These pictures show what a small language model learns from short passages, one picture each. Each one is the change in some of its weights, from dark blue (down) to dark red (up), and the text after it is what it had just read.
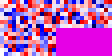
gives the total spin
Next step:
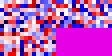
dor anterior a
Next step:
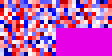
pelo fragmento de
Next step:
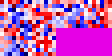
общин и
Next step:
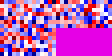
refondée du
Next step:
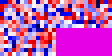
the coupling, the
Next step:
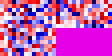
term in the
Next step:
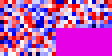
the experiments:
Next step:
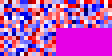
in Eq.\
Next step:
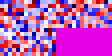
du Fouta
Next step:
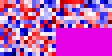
pulses emitted
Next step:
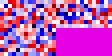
replaced by
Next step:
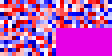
pattern is exactly
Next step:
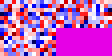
liquid viscosity
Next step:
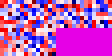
preserve an
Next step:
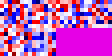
scale (the field
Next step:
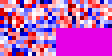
direção não é
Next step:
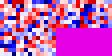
is seen to increase
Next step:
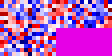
билан турли
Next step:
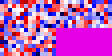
of the present
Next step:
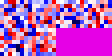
влияет на
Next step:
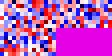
have numerically studied
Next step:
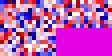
whom there is
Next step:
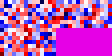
simulations of GC
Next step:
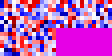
interior de las
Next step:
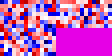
of plant
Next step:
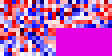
disorder marked
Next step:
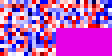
ball regression
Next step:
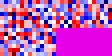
zero (dust
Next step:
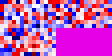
the hypothesis
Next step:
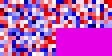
the calculation again,
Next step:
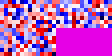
before applying
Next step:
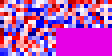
Ular: davlat
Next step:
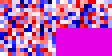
is usually estimated via
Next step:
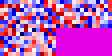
uma sala
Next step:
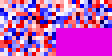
lag studies do
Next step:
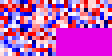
two algorithms produced
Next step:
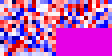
are implemented
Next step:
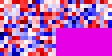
proof is given in
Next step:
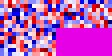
not certain that nature
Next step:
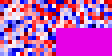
the best linear combination
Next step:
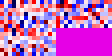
energy densities are
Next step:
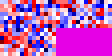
Ru capping
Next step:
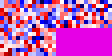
proteção da
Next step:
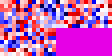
le cadre
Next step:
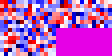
thereby increasing
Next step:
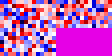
between the lattice and
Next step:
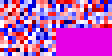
at least as far
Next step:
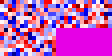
jobs would
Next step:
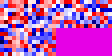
elements relating
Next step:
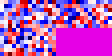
studied before.
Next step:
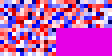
ham bunday
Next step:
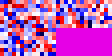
with short-range
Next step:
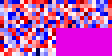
angle for the
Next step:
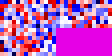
the transmon
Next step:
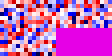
Instead, it
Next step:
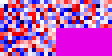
matrix with entries
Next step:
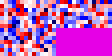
small $t$
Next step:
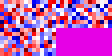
was unevenly
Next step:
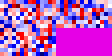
other players based
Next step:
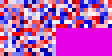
percibe la
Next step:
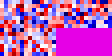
incorporate a limited
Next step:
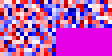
notória a necessidade
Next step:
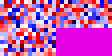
rental agreement
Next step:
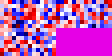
the Anderson
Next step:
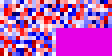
It is then
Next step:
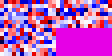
форм і
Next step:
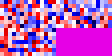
this direction is the
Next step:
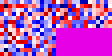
(red) across
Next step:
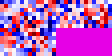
el rendimiento
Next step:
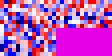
which supports the
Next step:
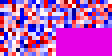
typically less accurate as
